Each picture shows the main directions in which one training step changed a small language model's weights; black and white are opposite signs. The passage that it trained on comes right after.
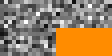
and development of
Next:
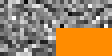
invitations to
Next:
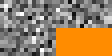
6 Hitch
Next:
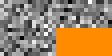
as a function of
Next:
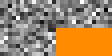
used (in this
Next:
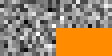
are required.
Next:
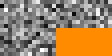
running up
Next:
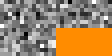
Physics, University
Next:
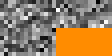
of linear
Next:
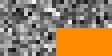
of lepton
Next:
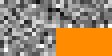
agreement in
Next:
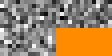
effect of metal
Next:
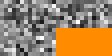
proposes to
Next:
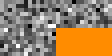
resistive in
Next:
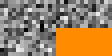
the formally
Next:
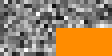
and cost values
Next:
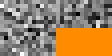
times. The
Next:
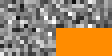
initial grid
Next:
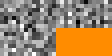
\simeq 5
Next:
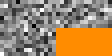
of moisture
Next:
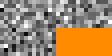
were thus
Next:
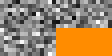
based protein
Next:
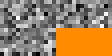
approach was proposed
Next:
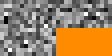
of gentle
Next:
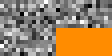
where $x$
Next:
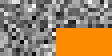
is median
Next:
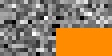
15\% respectively
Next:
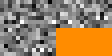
For the moment
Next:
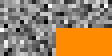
is released at
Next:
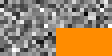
some applications in
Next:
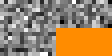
the spectrum of it
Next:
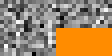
data. What
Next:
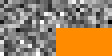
through radiation of
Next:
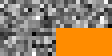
has proven
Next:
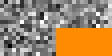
so that the
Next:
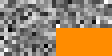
of Public
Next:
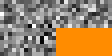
the counter
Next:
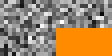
on treating
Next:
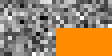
in synthetic
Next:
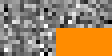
This run had
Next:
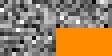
strong evidence
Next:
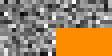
pertaining to
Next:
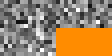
light curves of
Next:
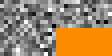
are used to
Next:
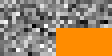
false data
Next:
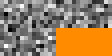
by the contributions
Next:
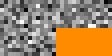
three (3)
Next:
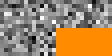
spacetime can be
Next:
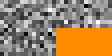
of cyber
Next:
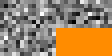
In step
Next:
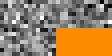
The reason
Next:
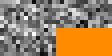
in profile
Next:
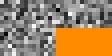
earnings to
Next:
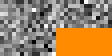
weights in
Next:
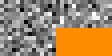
to do so.
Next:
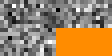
coupling term,
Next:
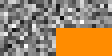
is a systematic
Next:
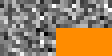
count. For
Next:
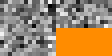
shot of the
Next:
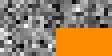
data rate of
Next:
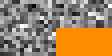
industries in
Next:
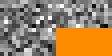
representatives of
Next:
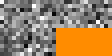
sight to each
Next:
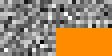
sector and
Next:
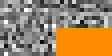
decreased and
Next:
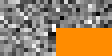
in the use of
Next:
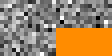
input parameter,
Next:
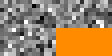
need to dress
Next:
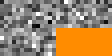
the pretext of
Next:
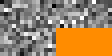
mixture is
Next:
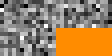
they may imply
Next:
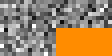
a straight
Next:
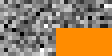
and global
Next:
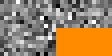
- Parts
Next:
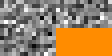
part takes
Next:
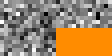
by Antonia
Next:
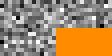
limit increases.
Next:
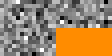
emission, red
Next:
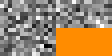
results of the
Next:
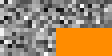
a development of
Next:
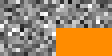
attention by
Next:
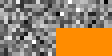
with $\alpha +
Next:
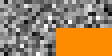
and stellar
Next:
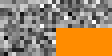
learner or the
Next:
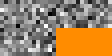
has bad effects
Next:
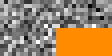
and calculations
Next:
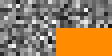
graphs shows
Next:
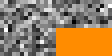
of an active
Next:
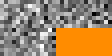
the resonance
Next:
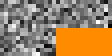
is based on the
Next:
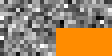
the AB
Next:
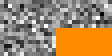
assume a
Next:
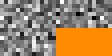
the predicted
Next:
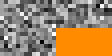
in real standard or
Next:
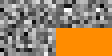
that they have been
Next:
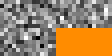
frequency parameter.
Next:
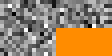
we glean
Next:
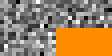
traits. We
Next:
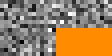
For example, in
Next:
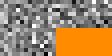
(for example,
